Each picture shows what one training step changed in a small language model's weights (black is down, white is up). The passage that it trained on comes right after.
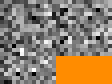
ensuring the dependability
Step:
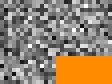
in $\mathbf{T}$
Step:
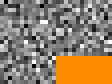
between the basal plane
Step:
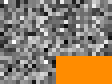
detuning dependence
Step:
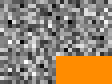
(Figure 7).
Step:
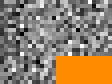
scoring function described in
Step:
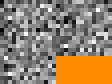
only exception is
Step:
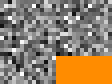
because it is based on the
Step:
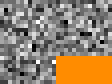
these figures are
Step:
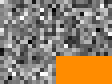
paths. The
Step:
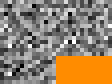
Gu, S.
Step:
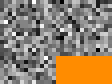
source transmits the
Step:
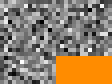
initial sector ground state
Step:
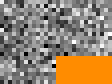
are turned into
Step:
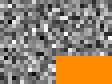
data (see right
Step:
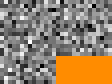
with Pd/Au
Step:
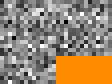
function. The corresponding behavior is
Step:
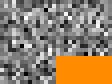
The variant of our
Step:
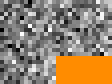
binding constraint is
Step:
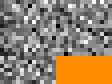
selected and/or
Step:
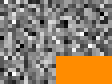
weak particles in stable
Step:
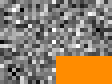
the time dependent behaviour
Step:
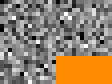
We discuss the impact of
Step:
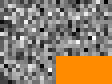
would be useful to
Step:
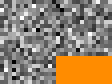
of the Hubbard
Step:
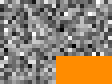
the elastic
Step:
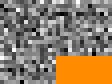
of these clusters,
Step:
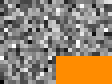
be well aligned.
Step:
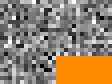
In this case the well width
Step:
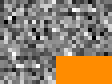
simple harmonic
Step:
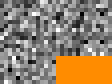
the upper bound on
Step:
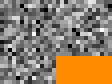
momentum vanishes but
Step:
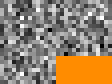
as a function of the number
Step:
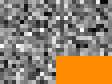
that $p$ is the
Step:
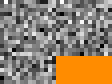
observations for each field.
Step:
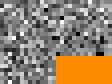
with the parameters $\theta$,
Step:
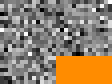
mechanism underlying
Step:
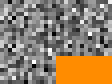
in spacetime). This is
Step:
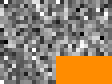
solutions. In
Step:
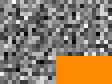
Maloney \&
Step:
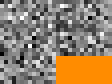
process. It should be
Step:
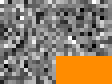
Regardless of
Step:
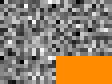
Processing Systems
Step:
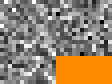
well as interactions between
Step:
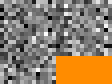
panel is the
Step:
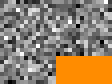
and horizontal
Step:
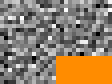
Pal~14 is as
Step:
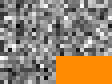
cases. Therefore,
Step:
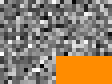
catalog in the
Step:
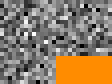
a typical result of our
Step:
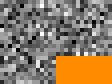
that augmenting
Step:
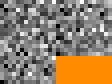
of dielectric
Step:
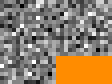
the crossing points in
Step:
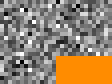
estimator obtained from
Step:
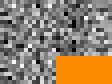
uncertainty in position
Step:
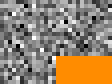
= 0 \ldots
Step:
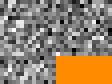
In contemporary
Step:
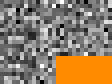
fails to
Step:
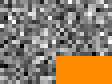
necessity of the
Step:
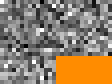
orders of magnitude
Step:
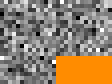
visible details
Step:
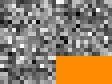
hours, and then
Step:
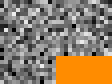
to a more narrow and
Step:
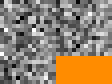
dispersion relations
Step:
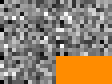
We emphasize,
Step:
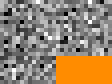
mentioned above can
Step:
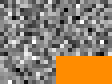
an SQL detector
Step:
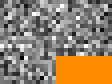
the transformation $$
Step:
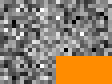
compilation of TeV
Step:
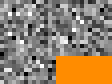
with CMM) was
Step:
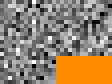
superconductor that is
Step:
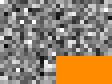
for potential and kinetic
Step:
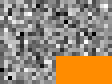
independently and identically
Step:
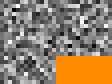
CPU adds a
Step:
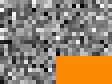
First, from the
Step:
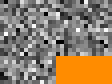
escape times, in
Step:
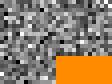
central limit
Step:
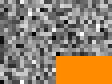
occur at some interaction
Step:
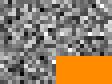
lattice sites
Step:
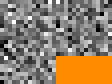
examples. However, a
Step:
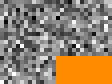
\title{On the
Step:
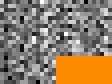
series is measured
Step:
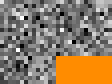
progresses, a
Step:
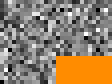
$\psi^\alpha$, can
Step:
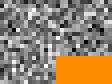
and b) the introduction
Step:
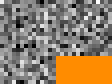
$m_V \sim
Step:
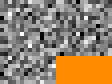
Mod. Phys.}
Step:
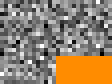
$X$ being a
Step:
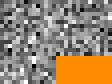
not) happen when
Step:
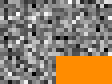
raindrop collisions
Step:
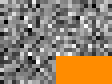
implying a general
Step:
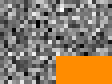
that the contribution of the
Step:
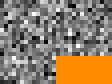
the velocity field on it.
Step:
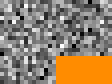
Magnetic fields from
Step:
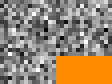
as compared to the corresponding
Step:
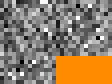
to check if it
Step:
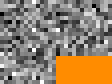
derived above. The
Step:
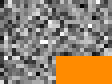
and $\Delta f =
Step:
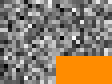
of compact objects
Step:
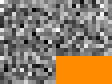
Further, in order to
